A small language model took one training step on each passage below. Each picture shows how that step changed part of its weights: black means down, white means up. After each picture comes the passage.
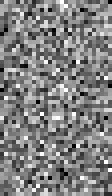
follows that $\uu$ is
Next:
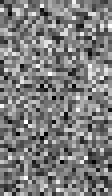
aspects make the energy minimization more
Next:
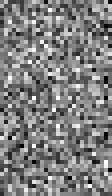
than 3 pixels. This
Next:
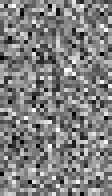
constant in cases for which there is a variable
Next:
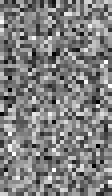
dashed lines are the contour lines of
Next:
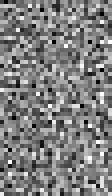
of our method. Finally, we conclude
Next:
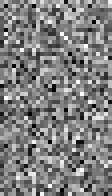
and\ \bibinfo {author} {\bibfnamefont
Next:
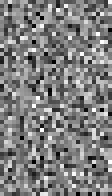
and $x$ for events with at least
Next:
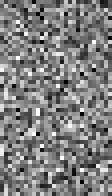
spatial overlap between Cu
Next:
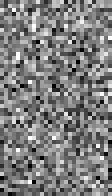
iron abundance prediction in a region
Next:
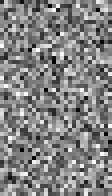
contained also in $F_2$.
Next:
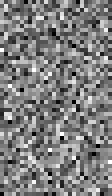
functions for Photon index,
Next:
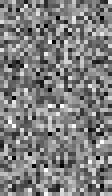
to minimize service response time by
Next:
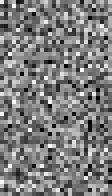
the wide range of dynamical behavior across different
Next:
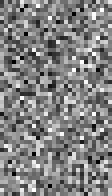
identical in the infrared region.
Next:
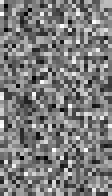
the temperature well below the barrier
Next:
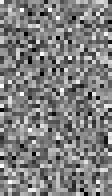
for each node of the game tree
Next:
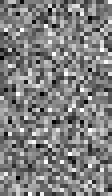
(6.1) gives the estimate
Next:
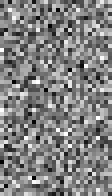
integration that must be addressed through
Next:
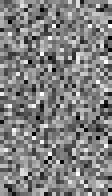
in Fig.~\ref{Fig1}. In
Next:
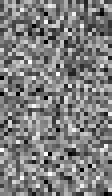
looking for? From the general structure
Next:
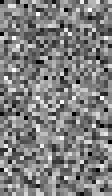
ideal MHD limit. Therefore,
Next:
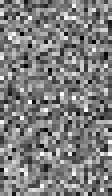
the distribution of free electrons in the
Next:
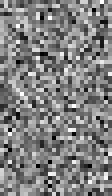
design is performed. The gun is
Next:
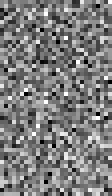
we have to scale the parameters $\alpha$,
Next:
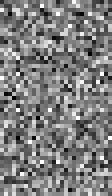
aspects and final-state interaction in
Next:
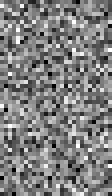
region of (SCDM) in the
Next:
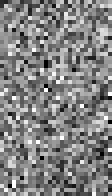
section is the one-loop contribution and
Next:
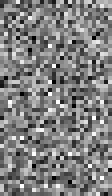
feature may correspond to the secondary clump
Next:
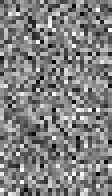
and $\sigma_t$ are
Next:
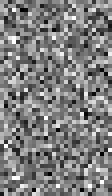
the context of this paper, land is
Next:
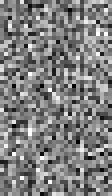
their relative advantages, we consider a
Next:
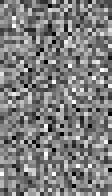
and average degree $4$. For
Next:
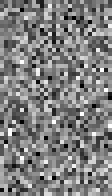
also at its maximum value. On the other
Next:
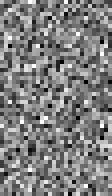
{asp}. Interest in
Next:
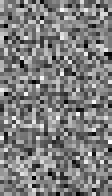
y- and z-axis,
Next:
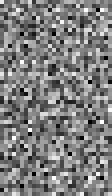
Note that the definitions of the matrices
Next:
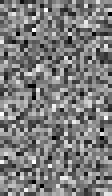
orientations and external colours
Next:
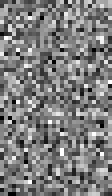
dipole with a time-dependent
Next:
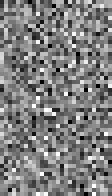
and $\beta$ is complex. The
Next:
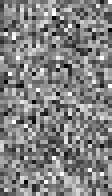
\\ & & Global road
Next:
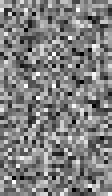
AMEC-ABS are best in
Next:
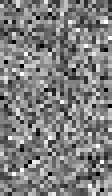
predominates in the LFR
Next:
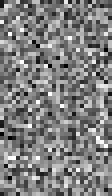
network protocol was verified using a
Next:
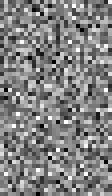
and $\mathcal{L}(\lambda
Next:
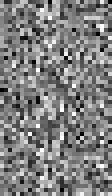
\\ \VARIABLES
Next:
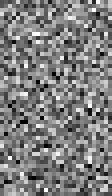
the collinear solutions have been identified in
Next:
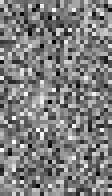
for errors in binary hypothesis
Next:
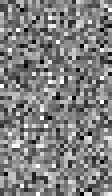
\caption{Goodness of fit
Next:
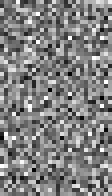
results, our study compares the
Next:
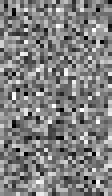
the greatest scientific
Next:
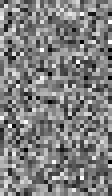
highly dense fine-grained
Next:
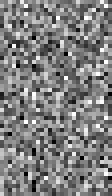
Pacific Conference Series,
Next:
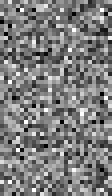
perpendicular to the electron beam.
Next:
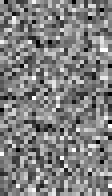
Massachusetts Ave,
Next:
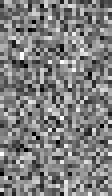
separation edge for different Reynolds numbers
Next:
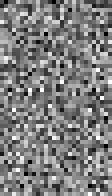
authors use the expression for the wave velocity
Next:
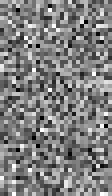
further observe and investigate them. Three
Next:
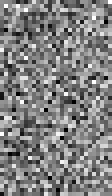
derivation of the relativistic kinetic
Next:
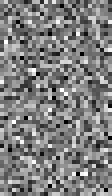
over $\mathbb{Z}_{q}$, their
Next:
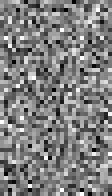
from an infinite sequence of flop
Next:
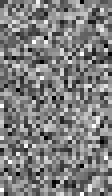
energy bands carry the representations
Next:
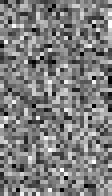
$J_c$ values. A method
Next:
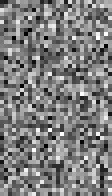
medical image synthesis, three types
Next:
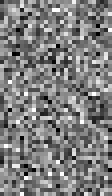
in order to obtain more realistic
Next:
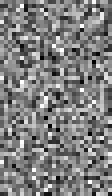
scaling factor of 0.954, equal
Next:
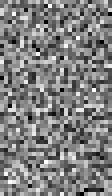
linear representation of TSR dynamics.
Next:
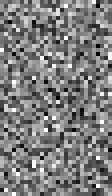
remaining species, with only one transition
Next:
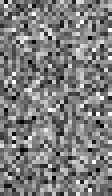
\right]^{\prime}$ is an
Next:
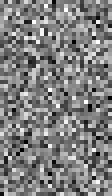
In the normal state, the specific heat can
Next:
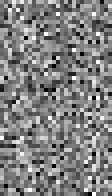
is the Born amplitude, and the
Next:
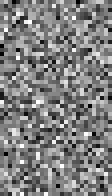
can be attributed to Zn induced
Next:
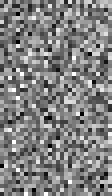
valid in the thermodynamic limit, the
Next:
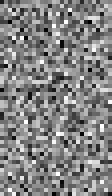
effect. The ISW effect is an
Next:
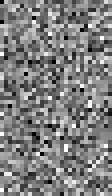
formula of kinetic energy, since the energy
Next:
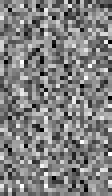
significant radio flux is detected on the
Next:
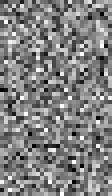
application of this strategy is the scattering potential
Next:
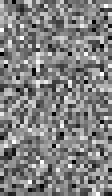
graph is from a tree. Our
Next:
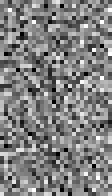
${\bf K}_a$ in momentum
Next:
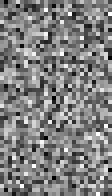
derived from the spectral slope,
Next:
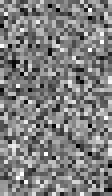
procedure as described in Section 5.4,
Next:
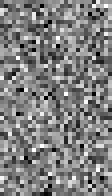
may reach 0.13 mag. The exact
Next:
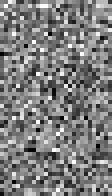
under Contracts No.
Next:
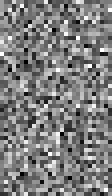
SPL projects," in
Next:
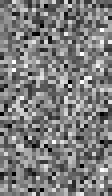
processing of object shape and its relation
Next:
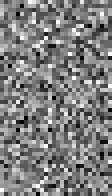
as training set and 10\% as test
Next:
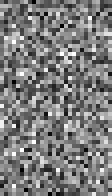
exposed to frequency-dependent pathloss
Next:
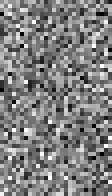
is revolutionizing how we interact
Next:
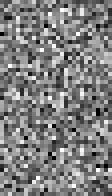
an alternative nonrelativistic gravity
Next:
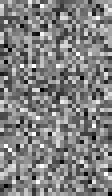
lines. the bcc and hcp
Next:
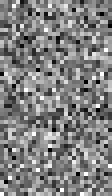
1/\tau$. In nine dimensions,
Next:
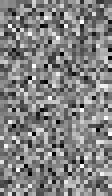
for textual features, users' behavioral
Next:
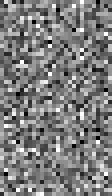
\ref{f6} shows the resulting
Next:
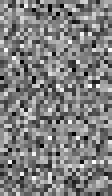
multi-pion interferometry.
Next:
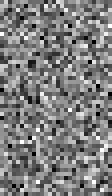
{Burrage}}, \bibinfo
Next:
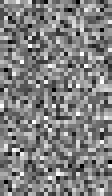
spectra (ResPES) of
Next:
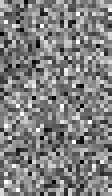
\end{center} \vskip
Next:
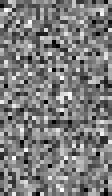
to approximately solve the time-dependent
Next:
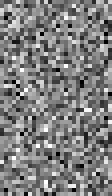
the evaporation rate is set by the
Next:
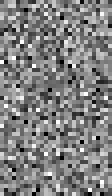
case, I will change up my
